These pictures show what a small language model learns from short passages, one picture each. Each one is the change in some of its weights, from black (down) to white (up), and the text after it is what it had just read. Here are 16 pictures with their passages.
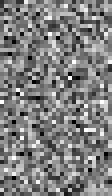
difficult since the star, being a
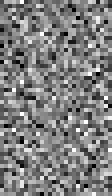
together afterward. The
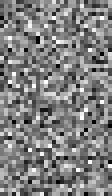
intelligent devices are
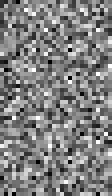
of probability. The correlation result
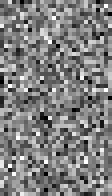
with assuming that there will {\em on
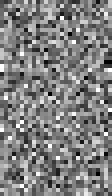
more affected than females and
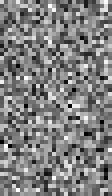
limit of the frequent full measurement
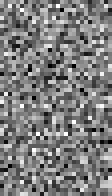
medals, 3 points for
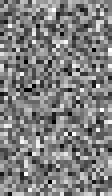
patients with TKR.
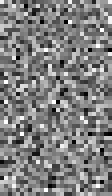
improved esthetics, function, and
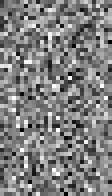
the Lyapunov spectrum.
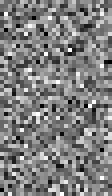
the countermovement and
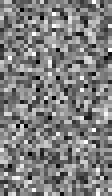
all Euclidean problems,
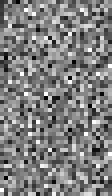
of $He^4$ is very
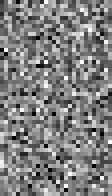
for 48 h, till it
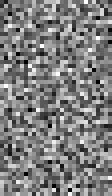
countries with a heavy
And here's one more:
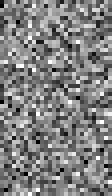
appropriate. In Fig.
